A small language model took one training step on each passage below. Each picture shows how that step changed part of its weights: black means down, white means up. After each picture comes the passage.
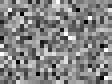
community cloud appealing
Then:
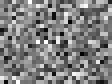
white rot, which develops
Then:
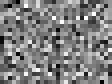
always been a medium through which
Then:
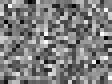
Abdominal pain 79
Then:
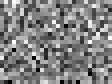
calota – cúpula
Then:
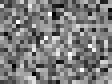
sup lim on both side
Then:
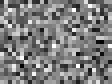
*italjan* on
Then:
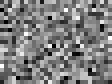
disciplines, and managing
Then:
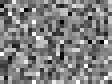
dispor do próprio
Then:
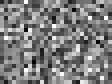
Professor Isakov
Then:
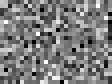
Xitoy va Koreya
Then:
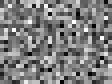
drawn back behind the
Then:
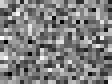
close in shape to the
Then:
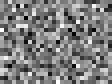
Working Experience
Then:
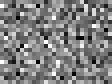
другим людям
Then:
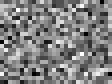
C. Mbagwu,
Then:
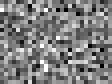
sont nourris avec des
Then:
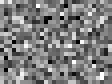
and 2010. It was noted that
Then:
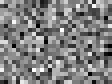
authors of [32]
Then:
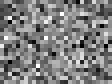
(2022). An overview of common
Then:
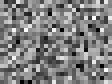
Einbindung in die
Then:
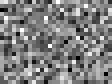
many species are brightly
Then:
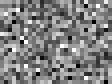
and planning framework for TNM
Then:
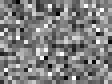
green arrow). By
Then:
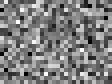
Textbook” Native
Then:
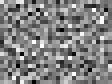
resulted in significantly smaller
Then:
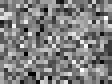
from women. In the context of
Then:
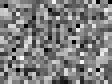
fanlari doktori,
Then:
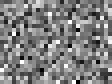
long-range-order is
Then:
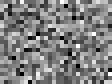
worker); Unemployed;
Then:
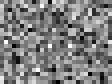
proteases suitable for
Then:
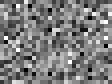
on modern OS. The function of
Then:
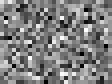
the respondents were not computer
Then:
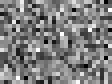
studi penelitian dan
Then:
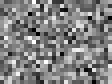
gaining improvement via
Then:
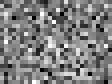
and parallel spatial
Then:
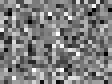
ispat yükü de
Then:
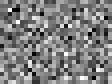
urf odatlarimizga
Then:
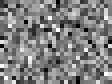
Isoflavona de
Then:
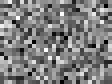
ortiq ishlatilishi
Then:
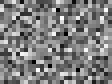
right ovary.
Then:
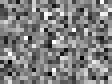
e conhecimentos que
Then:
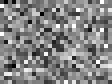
of the most ancient components
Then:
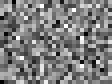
design conductive tracks on
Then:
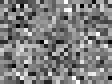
factor, taking account of
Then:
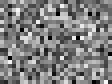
tax exemption which mean is
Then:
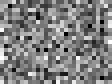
inneemt, bleek
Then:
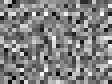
MILLER) WITH
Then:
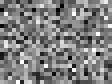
that the firm gives to the
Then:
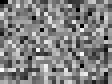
brengt. Ze
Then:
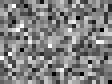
metaforik ifadelerden
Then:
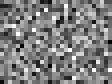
on Temu: A
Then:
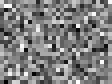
formulated, selected a
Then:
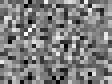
of Knowledge Engineering and
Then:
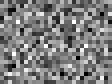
of economic activity, the implementation of
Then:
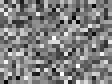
for the extended PDAA model
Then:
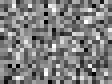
nie tylko do
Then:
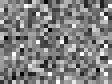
отдельных проявлений
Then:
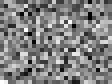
time period. Irradiance
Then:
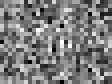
(any metre level
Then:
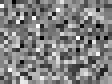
Abstract: *This research paper
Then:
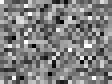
of the other signs of the same
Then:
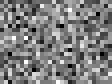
playing a significant role in
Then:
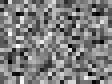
en cuenta para la
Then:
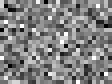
future work (§8).
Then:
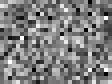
el 2 de octubre de
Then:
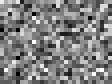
chemical insecticides,
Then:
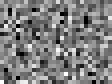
modeli mümkün
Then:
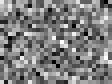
planetarium dome is
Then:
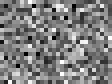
that the preceding vowel
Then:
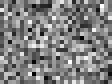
facilitate change by providing
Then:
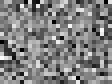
Turkmaniston va
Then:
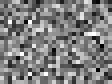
- 30.0 Observed
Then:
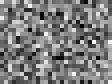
A. Barkamol
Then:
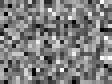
memilih pilihan
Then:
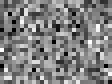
continua del terreno y
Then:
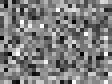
sm gacha yetadi.
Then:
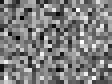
accounts, and our
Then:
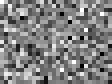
the 179 patients the associated illness
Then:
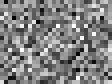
años cincuenta
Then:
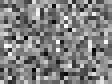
the quantitative estimation of
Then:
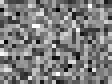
4) Implementation of the
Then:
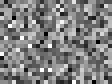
señora de Nueva
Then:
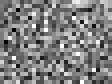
9. Fleming S,
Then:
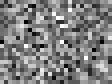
as Islamic banks,
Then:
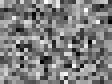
the Khorezm
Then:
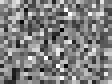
pag-aaral ang
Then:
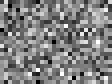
a week of diet
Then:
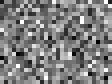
que ha caído la
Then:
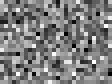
великим відгином
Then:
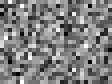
para la Protección
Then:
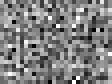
and description of Component
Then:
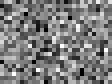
2006). As a result, the
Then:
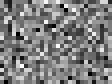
estético branco e
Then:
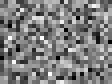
to task execution. -
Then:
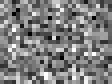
main routes throughout the graph
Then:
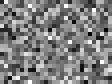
critical gap between recognized
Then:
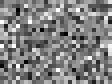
mamma, idest,
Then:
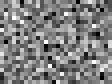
revealed "active learning
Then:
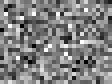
of the Learning Module in
